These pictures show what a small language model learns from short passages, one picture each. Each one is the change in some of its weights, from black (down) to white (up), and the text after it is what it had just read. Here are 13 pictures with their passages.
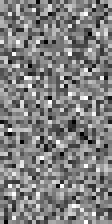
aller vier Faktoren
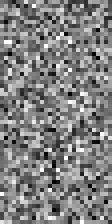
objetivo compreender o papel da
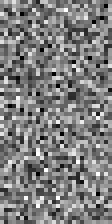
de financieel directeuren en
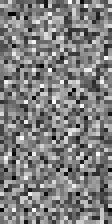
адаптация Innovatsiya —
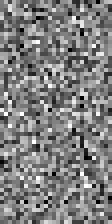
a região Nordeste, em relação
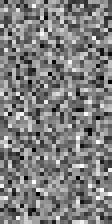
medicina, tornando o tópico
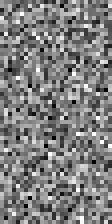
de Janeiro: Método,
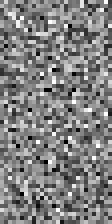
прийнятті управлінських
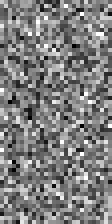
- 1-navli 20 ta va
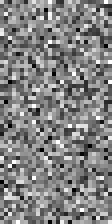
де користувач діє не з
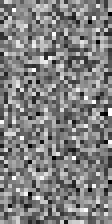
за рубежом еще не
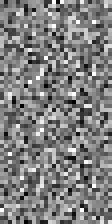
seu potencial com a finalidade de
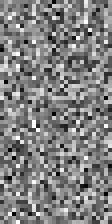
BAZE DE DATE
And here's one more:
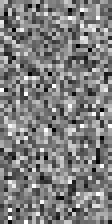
ovih transformacija:
